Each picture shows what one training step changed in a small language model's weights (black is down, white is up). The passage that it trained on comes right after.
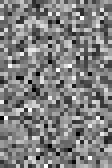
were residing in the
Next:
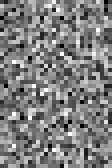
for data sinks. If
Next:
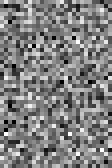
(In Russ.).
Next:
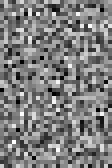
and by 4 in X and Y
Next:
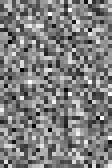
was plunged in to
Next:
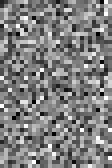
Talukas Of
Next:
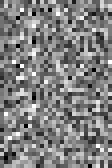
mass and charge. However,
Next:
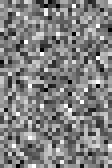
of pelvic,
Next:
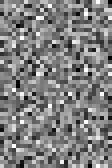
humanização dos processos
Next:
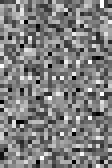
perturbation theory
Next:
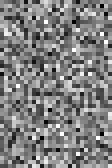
also defined using two coin
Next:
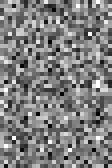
did not result to improve
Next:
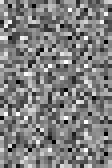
prototype of modern
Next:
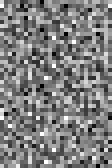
во время
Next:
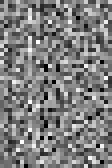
in which we are all the same
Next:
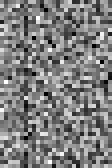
до і після
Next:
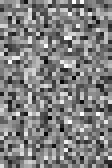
core (c,d)
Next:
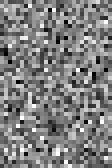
and Livelihood
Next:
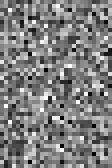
em Queiroz,
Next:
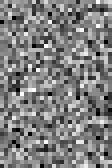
reproducibility and
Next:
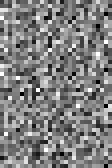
are recommendable
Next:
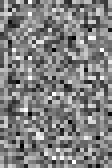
\sigma$ state transition in
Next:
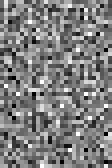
are two constants that may depend
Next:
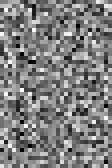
constraint. Vol.
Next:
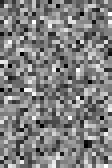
pencetakan yang
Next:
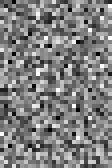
deste método
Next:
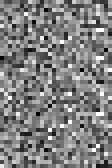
связан с
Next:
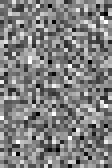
coupling between the two
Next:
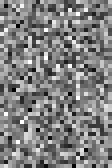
recently, most of these
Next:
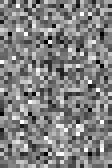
along these chains.
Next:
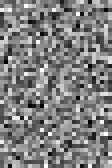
años no estén
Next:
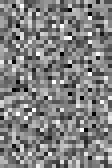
conductivity of the
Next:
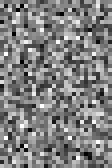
движения -
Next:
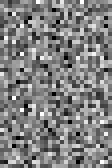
accessions were highly
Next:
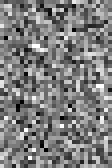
в другата
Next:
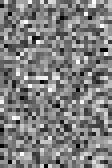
invocations. While
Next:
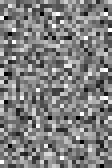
panel (c) as
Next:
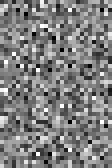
practitioners must be
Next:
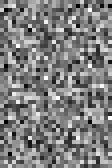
qiladi. Nutq
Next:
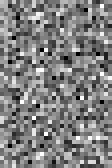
à l'élite
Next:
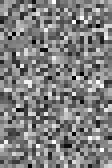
rate with twisted
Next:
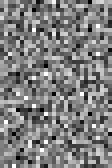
assumed. Clearly
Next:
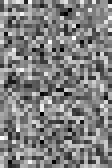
\). The solid line is
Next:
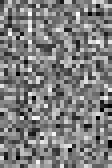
a classical reflection and
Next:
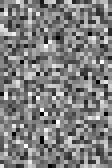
the possibility of using
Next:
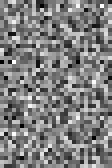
gesamten EU
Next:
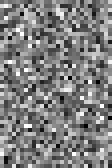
finite $e_0$
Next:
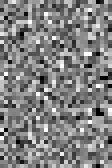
in translation* Key
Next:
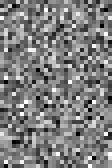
are mapped to
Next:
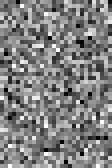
Slovenia) -
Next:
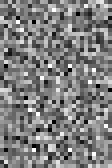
and Teekshna
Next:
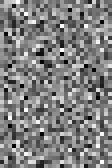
cannot take the place
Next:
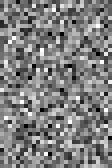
impactos trazidos
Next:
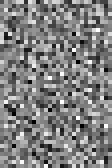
one can write the
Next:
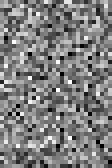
live status if there
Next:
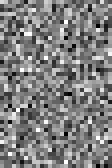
Graphic organizers serve
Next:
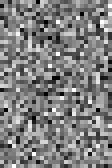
decreasing about 9% per
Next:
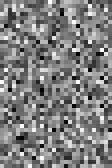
that causality runs
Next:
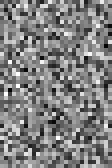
consensus about a particular
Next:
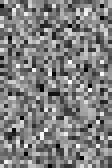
Since the length of
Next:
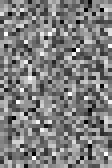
of their sublevels are
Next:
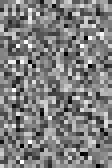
the TL equation using
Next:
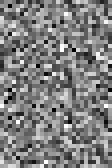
tem parques em sua
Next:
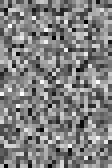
Visible thinking to
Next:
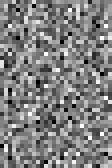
quasiparticle weight
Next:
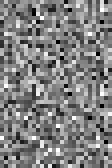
combination of accurate
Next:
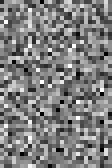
at the Institute of
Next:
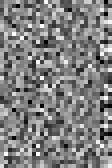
a particular set-points,
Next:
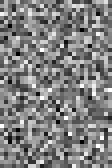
of buffer and indicator
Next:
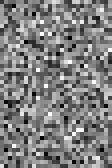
functions, the input and
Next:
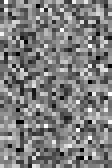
However, an efficient
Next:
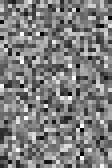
death, oscillation
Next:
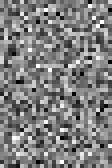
\nabla \times
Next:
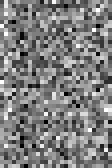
that a similar result as in
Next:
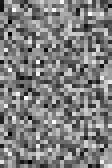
um dos dignos
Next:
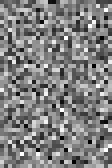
- mashina moyi
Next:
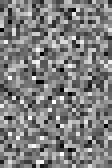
0.25 Appendix
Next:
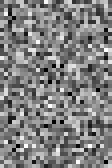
All these images are of
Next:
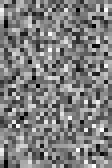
coefficient ranges
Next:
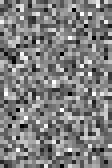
effects of the regularization
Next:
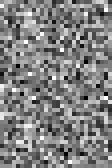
pivotal. The
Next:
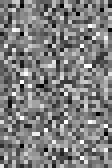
7. Macknick
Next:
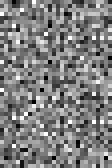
europeus. E
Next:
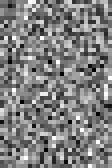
Oswick et
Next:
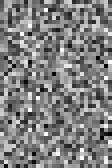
a non-unitary to
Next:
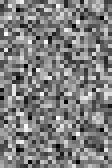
to nil as the ON
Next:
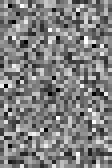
types of shadows
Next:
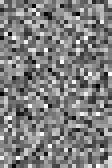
maktab, bolalar va
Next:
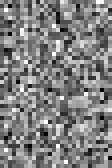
of Balıkesir
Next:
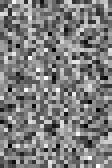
$Z$ does not
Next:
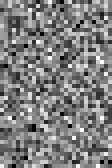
a mechanism caused
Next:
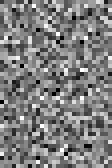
measured. At zero
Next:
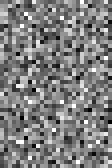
all other galaxies in
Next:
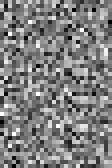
to i_E ;
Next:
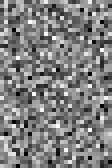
are a very common problem
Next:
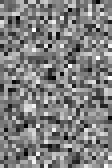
witnessed in the
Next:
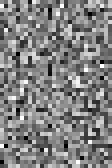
power spectra of original
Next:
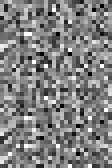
above astrometric
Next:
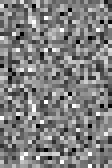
JHEP} {\bf
